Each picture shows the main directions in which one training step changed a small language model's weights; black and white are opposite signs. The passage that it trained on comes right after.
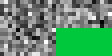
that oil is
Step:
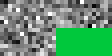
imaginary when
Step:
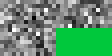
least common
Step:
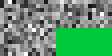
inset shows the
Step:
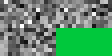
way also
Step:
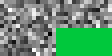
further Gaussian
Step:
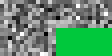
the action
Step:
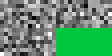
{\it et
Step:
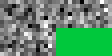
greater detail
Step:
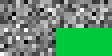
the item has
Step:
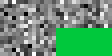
The problem is then
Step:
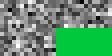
checking and
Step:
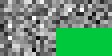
represent values from
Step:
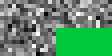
because of their
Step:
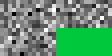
it creates
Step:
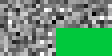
section scales as
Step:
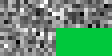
us with a
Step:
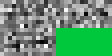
His most
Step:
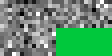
instances up to
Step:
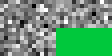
output gate
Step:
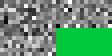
peak power. The
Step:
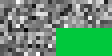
from a SNR
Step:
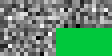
3D feature into
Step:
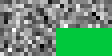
operator or on
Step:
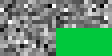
IG and
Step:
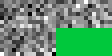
energy resolution for
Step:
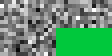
allows a
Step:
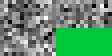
\Psi (
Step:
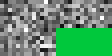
they reduce
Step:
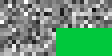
In this work,
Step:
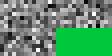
to the right
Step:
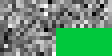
of matrix completion
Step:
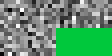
neutron" in
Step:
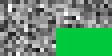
the CME
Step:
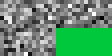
the Niell
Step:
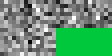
selects a
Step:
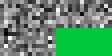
the basis of
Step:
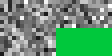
channel to
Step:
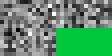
the coverage
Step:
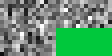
slope values
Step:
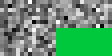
following mean and
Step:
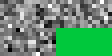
by slow
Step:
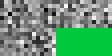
survive the
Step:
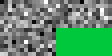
there are many
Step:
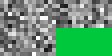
which may be
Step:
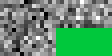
constantly induced
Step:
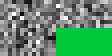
such as cell
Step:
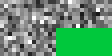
e-ph coupling
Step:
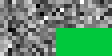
position can be
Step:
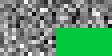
limit of the
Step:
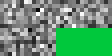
For all these,
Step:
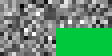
with respect to
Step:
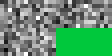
the solution takes
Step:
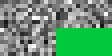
feature the same
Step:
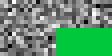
$J$ and
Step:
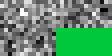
such a way
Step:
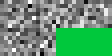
values of $\Delta
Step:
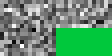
rather than the
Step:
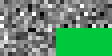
for example (see
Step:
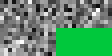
concern such
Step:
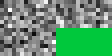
are used for
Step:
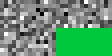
and averaged
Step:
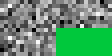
\Omega N
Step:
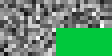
numerical methods
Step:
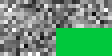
experiment, it
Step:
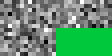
constant and can be
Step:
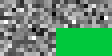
integral. We
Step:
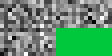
the Sun to
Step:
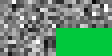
perigee with
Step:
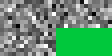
and normalized to
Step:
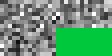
dynamics as well as
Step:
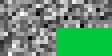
work calculations with
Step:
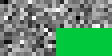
throughput value is
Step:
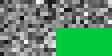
accuracy of
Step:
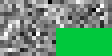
of correlations between
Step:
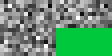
ME constant is
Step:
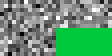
and costly
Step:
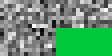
a constructive
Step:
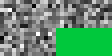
the research
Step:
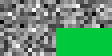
quality factor has
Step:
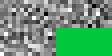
on two possible
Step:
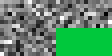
degree distributions
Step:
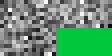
are properly
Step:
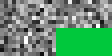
when the amplitude
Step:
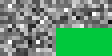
adjust the
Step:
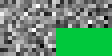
though $\delta
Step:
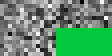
by the error
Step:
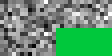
will become
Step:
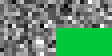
in agreement
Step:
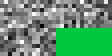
of the fluid
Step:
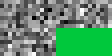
these properties the
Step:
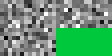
estimate of the
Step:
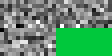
take the
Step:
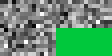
their energy is
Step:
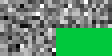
field, while
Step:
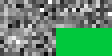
of finite width
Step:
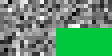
location =
